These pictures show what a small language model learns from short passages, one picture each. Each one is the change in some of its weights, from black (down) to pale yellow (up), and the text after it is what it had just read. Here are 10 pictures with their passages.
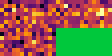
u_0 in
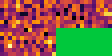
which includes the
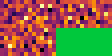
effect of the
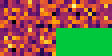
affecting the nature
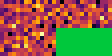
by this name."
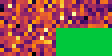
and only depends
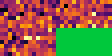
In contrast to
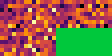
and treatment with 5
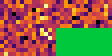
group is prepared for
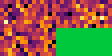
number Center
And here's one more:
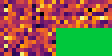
valley of
